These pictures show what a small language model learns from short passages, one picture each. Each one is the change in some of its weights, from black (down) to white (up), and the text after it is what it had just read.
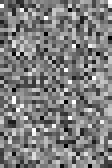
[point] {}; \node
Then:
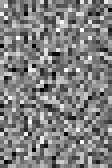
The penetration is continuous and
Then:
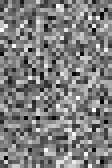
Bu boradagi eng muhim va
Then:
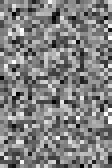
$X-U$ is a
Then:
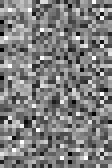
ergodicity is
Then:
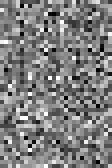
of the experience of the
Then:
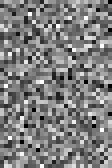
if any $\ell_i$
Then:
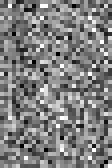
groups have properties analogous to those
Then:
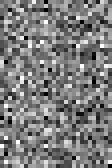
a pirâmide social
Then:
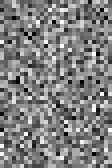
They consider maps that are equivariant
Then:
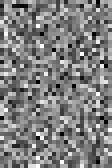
Theorem 12.6, except
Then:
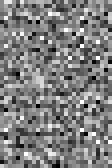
M, Hameed A.
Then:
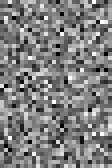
\, R$-bilinear mapping
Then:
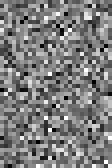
e dialético porque
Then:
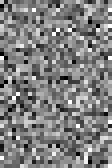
los campesinos mayas tienen
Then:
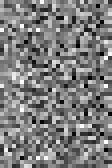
mundiais estão
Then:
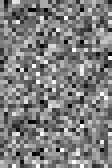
mostrando resiliência em
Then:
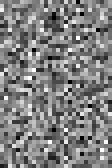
хокини руҳ
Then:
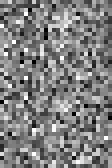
there that it holds for many other
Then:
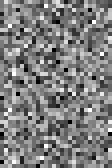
sequence $T_k\rightarrow
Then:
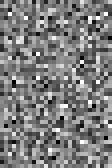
yordam beradi.
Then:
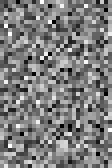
decisiones automatizadas no
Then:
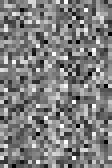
підходу, який
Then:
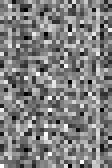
яққол далили
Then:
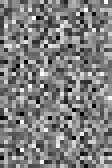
to examine the images
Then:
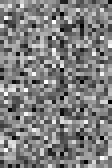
Let $G$ be a graph
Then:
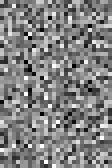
tarbiya sohasidagi davlat
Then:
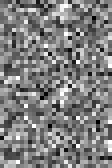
time-fractional diffusion
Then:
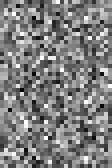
instinto constitui um
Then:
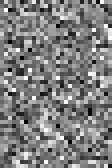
a high-dimensional system to
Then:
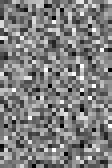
in the Volga region.
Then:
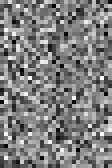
there is an obvious mapping from the
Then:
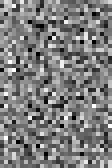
commutative ground ring. Our
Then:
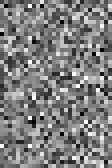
discrete maximum principle property has
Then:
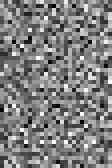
7. Кубатов
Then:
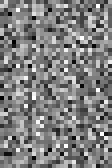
the discrete Laplacian operator.
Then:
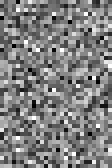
la región, cuyos
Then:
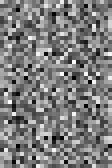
on some extremal points of
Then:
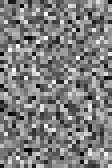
non-unitary theta
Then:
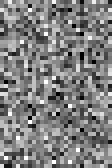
consider $A_f$ of
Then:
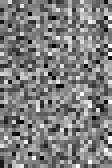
XXI веке,
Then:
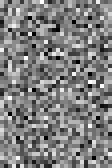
redes profesionales:
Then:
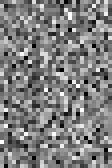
part of the party. It
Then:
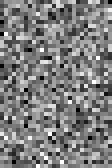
By the induction on $m$,
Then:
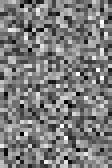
of the velocity by taking into account
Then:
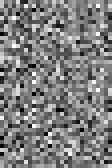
the following critical fourth order
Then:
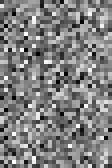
} \end{subfigure}% ~
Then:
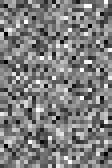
tarjimasi) Uning
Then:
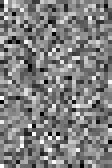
show that there is $\Xi$
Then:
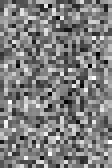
diagrams.} A chord diagram
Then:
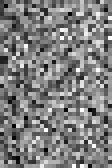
qarshi tashkiloti 2018
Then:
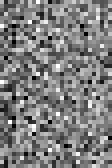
посадові особи
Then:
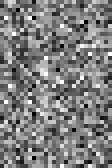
is not orthogonal to all of
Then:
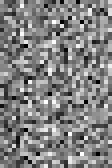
Roca - Universidad de
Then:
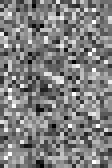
authors are grateful to the
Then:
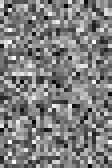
[2] Aranga
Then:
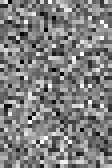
application and the possibilities of
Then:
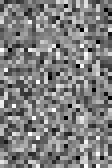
belgilarni kiritish
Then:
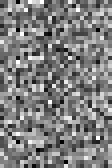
Anosov diffeomorphisms
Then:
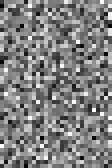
vectors consists of even resp.
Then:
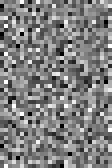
grafemas. Eles
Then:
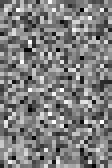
with $\nu \in P$,
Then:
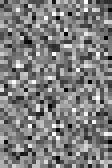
ko'rsatish sifatini
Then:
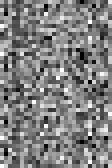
развития Российской
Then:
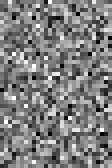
these descents is placed
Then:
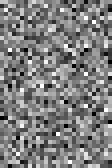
e σ é o desvio
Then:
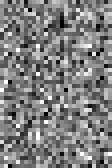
produção científica sobre o
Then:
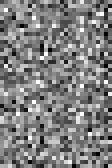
asosiy g'oyaviy
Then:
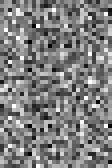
ochib berishga,
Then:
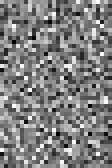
the formula for the plus sign is
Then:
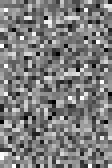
pendidikan seksual
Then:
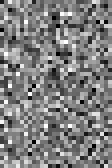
is the maximal number of edges of
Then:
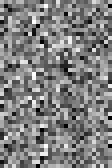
have \begin{eqnarray}
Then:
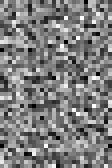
lug'at, teologiya,
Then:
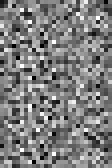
siyosati samaradorligini
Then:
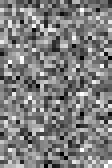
$S$ is locally given
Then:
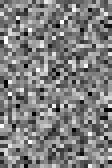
so $q(t)$ is
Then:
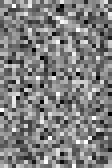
Учеб. пособ.
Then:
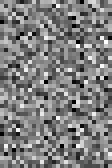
for some twist (resp.
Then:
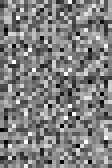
a las condiciones ambientales
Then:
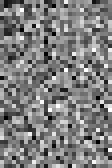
ijrochilarga yuqori
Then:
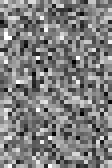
to $n$. Thus, product
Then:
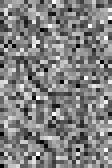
simplex $x\in
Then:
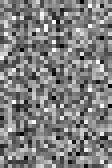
any finite abelian $2$-group
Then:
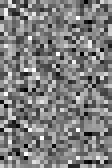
a Hilbert triple so that we
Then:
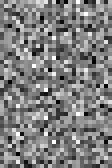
matriculados com análise
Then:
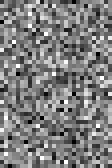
lattices, codes.}
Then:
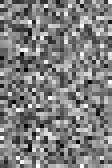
виникають раптово
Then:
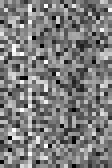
celui du diviseur
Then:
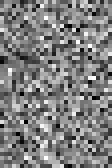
used to prove the same result when
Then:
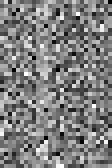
goal of this note is to
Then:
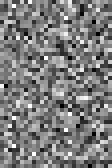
aumento da inflação
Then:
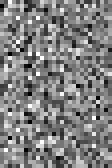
novos, o que representa um
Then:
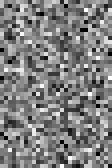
& \text{~at
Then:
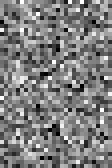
can be characterised as
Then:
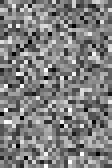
Science of the Russian
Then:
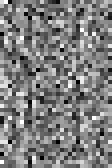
yuk tashish hajmini
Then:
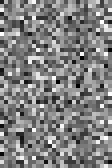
We compute the numerical solutions using the
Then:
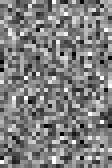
either generally true in generalized groups
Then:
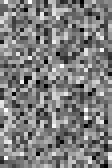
Government Office
